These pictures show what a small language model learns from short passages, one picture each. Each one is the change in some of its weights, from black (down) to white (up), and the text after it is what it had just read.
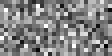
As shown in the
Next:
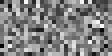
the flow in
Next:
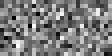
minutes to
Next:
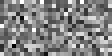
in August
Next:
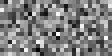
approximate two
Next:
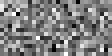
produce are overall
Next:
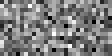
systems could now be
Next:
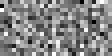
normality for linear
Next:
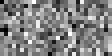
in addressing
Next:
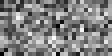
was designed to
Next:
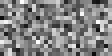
resulting code.
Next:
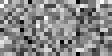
generate sufficient
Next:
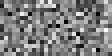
onto a line
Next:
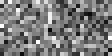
passage of
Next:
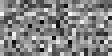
banking connects
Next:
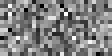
Bradely and
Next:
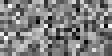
forced to be on
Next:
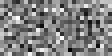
simple Lie group
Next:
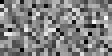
any pair of
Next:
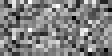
windings which
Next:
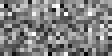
As is common
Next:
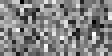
by the sufficient study
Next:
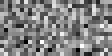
for the effective
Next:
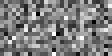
F application increased
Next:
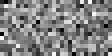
personality with
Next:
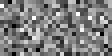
there is always
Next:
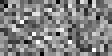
the vector subspace
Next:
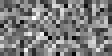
based on reducing the
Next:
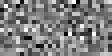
time so that the process
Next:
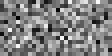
North: An
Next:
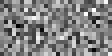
on the proposed
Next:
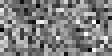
the metric $g$
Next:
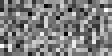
to bound the sum over
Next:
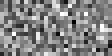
for the models of both
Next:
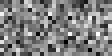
is an isomorphism,
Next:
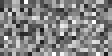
in the Digital
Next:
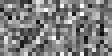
a singularity at
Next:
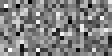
smaller range of
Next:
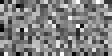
at all sites
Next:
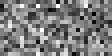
attacks the
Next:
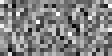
bounded number of
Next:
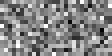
by better deals
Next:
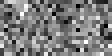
pure, who
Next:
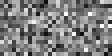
a common and
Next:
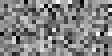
+ i \sin
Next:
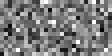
manifold at that
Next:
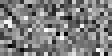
degrees of
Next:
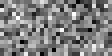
The textual
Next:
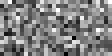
iterative approach to
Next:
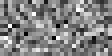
residue was
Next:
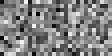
practitioners to
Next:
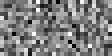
the rest of his
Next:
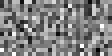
of the gradient
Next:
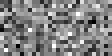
is that instead
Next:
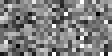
System** in
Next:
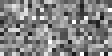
and caste am
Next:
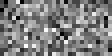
Suppression of
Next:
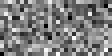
judokas for
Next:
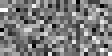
to express
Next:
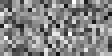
is operating at the
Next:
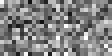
and it reached
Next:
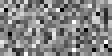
practical relation with
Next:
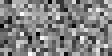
temperature has
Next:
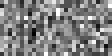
analysis of the distribution set
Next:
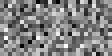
the linear dependence over
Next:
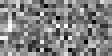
der invarianz
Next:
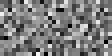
is the Chern
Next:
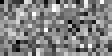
cons example}\rm
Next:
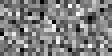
example of this consider the
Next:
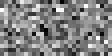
types that can
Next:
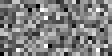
temperature by
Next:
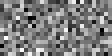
with a graphical
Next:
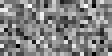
fatal social
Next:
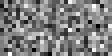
we need to show that
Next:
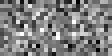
like to thank
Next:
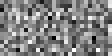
system infection,
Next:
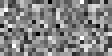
takes on values
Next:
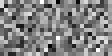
diagnosed with
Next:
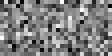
likely to
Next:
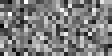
state at the end of
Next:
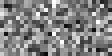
network. Every
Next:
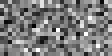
caught and
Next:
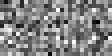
also reported high
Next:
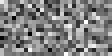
Alluding to
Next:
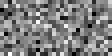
completion Fig.
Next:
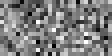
of $f$ are
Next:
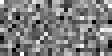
method of J.
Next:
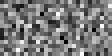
respect to certain
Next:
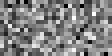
used the Coca
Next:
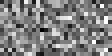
the system. The paper
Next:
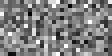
structure if and only if
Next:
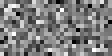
some }$\varepsilon
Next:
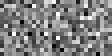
extension of the
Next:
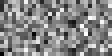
operators in their
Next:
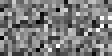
Proposition 4.7).
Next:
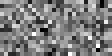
balancer is
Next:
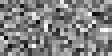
conflicts of
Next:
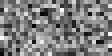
rat models. The
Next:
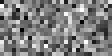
we can efficiently
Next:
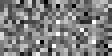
that $\Pi$
